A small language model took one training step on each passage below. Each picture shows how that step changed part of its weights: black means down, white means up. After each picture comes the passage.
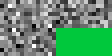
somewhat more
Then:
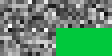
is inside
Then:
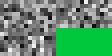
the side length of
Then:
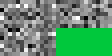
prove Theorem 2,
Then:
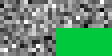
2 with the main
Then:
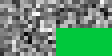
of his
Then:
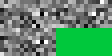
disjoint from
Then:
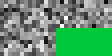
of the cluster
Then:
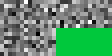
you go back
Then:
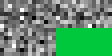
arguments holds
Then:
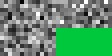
were proved in
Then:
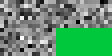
It will be
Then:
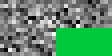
been directed from
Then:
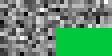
momentum equations to
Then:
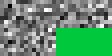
displayed the
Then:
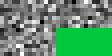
hand, there is
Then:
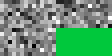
other requirements such
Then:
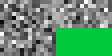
$G$ as
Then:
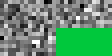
The image obtained at
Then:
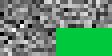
news from
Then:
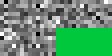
a principle used in
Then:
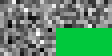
part). The
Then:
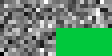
bag of words
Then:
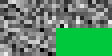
its amplitude is
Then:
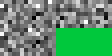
the message
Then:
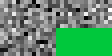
in RBF
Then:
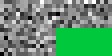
other materials and
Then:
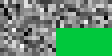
the gating
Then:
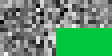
locally near
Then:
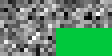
+\infty]$ for
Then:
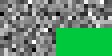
and rendering
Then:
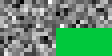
from the distant
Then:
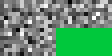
the recursive
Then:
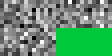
next. We consider
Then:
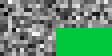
couples light
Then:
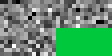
transverse component we
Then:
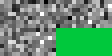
& \Delta T
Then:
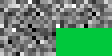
to prove that
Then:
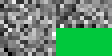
acene. The
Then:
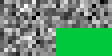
To complete the proof
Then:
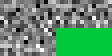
et al.
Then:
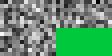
search is continued
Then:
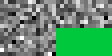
the patterned
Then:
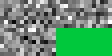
observe one pointing
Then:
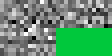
the testing set
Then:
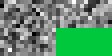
that $\Lambda'$
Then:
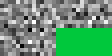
show up in
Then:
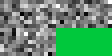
the conditions above are
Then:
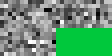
arbitrary mix of
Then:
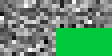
we introduce the relative
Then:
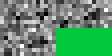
larger proof, so
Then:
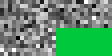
reader is
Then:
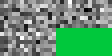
the process. This
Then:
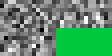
that the mass of
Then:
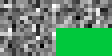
matrix of first
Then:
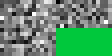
motion was
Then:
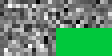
directly from the
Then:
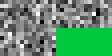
low mass end,
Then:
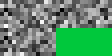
of size between
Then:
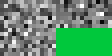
the noise is
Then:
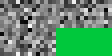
URL =
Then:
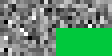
centre of
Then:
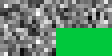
output of the
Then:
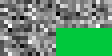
bounds in
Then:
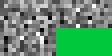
the effects of
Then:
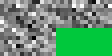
section above.
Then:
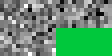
this issue,
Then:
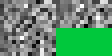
by the relations
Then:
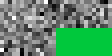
The finite-order
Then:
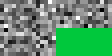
encounters with
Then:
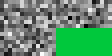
the parabolic
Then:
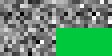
are considering
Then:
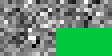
as follows:
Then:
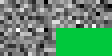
options &This
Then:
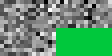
sends another
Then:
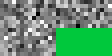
coefficient as:
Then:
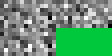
the number of the
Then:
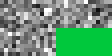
full unstable
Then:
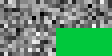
much larger,
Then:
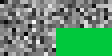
A super vector space
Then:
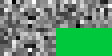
We first give the
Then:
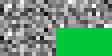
two splitting
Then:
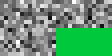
the other quantum
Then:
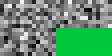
two terms. The
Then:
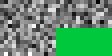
luminosity is
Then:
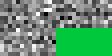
its computational cost
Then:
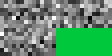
would require an
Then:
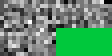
the ICM
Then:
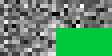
a contradiction from
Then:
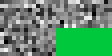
agreement with
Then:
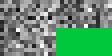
be the minimum of
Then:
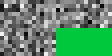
$\pm$ under
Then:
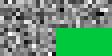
case, more
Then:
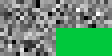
may be interpreted
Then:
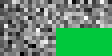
convex. The
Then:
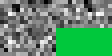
& \longrightarrow &
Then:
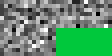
we modified it
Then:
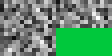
to the index of
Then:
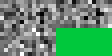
coordinates, the vector
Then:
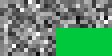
invariants for
